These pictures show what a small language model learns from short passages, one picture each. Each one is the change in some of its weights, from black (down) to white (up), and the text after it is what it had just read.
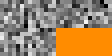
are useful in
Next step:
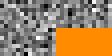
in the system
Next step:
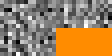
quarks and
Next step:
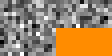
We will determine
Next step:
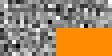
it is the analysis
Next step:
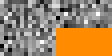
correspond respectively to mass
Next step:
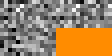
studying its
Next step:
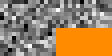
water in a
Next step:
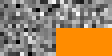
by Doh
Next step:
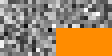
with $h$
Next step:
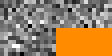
the molecular
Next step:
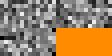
our experimental
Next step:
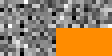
\right) &
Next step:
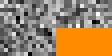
region shown in
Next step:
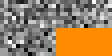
processes the
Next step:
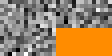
is weak similar
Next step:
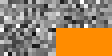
with just two
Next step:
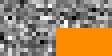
Also, two
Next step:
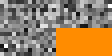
the transverse
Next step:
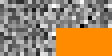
the universe can
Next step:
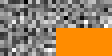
parts of the
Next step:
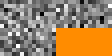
and does not
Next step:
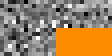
state preparation
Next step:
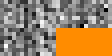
was varied with
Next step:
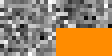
3 meV up
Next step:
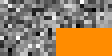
(all part of
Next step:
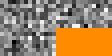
system for a range
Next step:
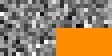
keV and for
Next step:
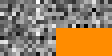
An approximation
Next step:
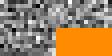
different behavior at
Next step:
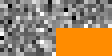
setting $\langle
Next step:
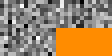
whether the
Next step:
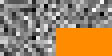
a constant value,
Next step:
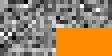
generative interface
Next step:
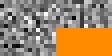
consider in the study
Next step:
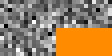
presented in Figure
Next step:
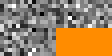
metal and
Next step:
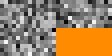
of 5 experimental
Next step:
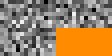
concept of
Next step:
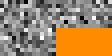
detector in
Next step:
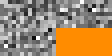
of this point,
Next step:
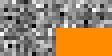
Thus, our
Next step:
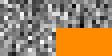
that are different from
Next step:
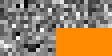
that expert
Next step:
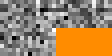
D is the
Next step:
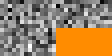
terms of the field
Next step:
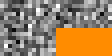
rate schedule
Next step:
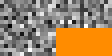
usually take
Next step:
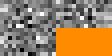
$i$ at
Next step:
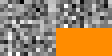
cases is, but
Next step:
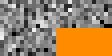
is particularly
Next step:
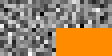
and can be
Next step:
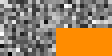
which is fixed
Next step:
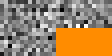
the LOD
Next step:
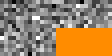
regarding the
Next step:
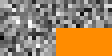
near the
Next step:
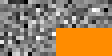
internal polarization
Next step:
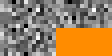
geometric distribution
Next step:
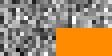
far from
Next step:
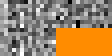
any number of
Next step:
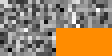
which can be
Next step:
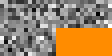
the resonance
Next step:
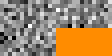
obtained with our
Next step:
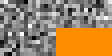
using the original
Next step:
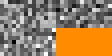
of the full
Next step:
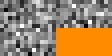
The inferred
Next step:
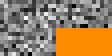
a past
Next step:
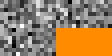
The number of
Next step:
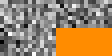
with minimal
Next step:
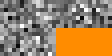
The agreement
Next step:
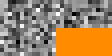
local minimum
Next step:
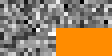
collect the
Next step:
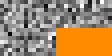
can now
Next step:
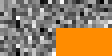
datasets of
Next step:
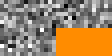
VLC system
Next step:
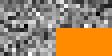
plane. In
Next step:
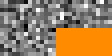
star formation rate
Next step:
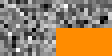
in which the
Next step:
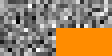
limit should be
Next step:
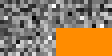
a core
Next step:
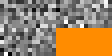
the two key
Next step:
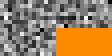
production rate of
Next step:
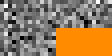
aimed at
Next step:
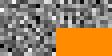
never be
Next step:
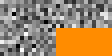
for assumptions
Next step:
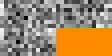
the regime where
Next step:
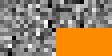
star using transit
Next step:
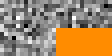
with the other.
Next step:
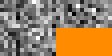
Even though
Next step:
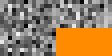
at times between
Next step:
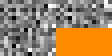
the energy blue
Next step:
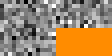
meet the
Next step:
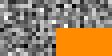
rate is increased
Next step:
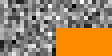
these convection
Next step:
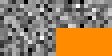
compatible with
